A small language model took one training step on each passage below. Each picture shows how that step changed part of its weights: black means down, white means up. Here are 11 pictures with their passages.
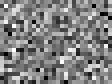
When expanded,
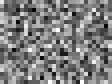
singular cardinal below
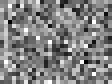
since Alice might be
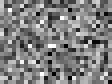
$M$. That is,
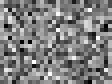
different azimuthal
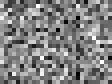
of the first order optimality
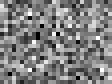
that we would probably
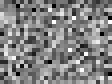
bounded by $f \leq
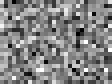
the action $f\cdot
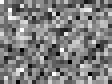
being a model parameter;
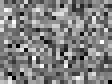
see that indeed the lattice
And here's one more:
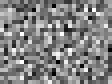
previously observed in
